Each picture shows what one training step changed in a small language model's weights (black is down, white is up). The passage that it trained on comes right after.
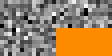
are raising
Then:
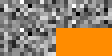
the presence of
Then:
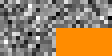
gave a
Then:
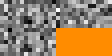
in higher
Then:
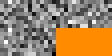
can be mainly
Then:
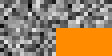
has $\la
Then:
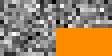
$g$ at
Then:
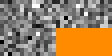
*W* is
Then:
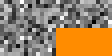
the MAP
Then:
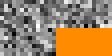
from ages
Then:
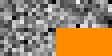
$\Delta \subset
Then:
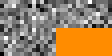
learners based
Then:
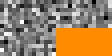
role. We
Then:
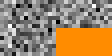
where $W$
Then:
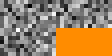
agents collect
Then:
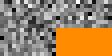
Martins &
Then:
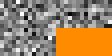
Major results
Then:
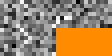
of the Theorem
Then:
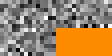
general metric
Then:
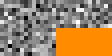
main factors of
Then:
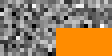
there is a formula
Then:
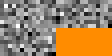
of diverse
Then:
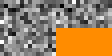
methods such as
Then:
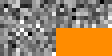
corresponds to the
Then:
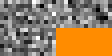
are merely
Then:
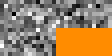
"in a small
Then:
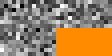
results. For
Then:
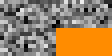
most efficient on
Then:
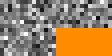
powers of
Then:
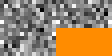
male students
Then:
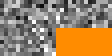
been studied with
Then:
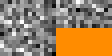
lemma is
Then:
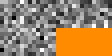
the condition $N
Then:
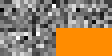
Food and
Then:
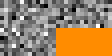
the derived
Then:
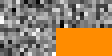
used. But
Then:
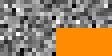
of Matter
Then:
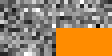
be made
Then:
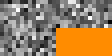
and wood
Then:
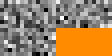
As a result,
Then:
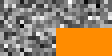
remission even
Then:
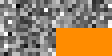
Number of
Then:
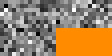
set $S$
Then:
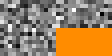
valued in
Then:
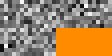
in the example in
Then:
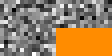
description of the
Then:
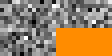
Good for
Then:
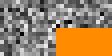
sense, and
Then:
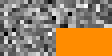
clearness can
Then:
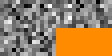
gives the
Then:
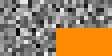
stands for the
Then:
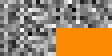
the negative
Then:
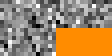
M) $ by
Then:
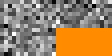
of $f$
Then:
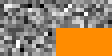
an increased
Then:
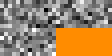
Our proposed
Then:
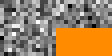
+ 1$ problem
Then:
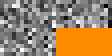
current meters
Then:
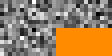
persons or
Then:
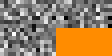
The family
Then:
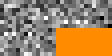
different critical
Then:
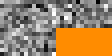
define the following
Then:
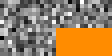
better results than
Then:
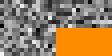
and has at
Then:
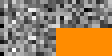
and the number of
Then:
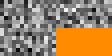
too small;
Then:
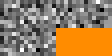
interests of
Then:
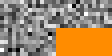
the flange
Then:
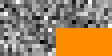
We take a
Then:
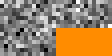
gel the
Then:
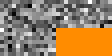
provided in
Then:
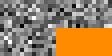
and expert
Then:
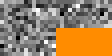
their combined
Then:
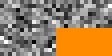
user satisfaction
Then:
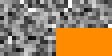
the reduced
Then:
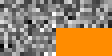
complex in the two
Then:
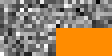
the sample from the
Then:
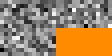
new set of
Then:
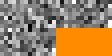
With a
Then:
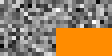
example the works
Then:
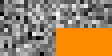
to produce
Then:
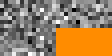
For notational
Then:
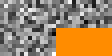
the numerator
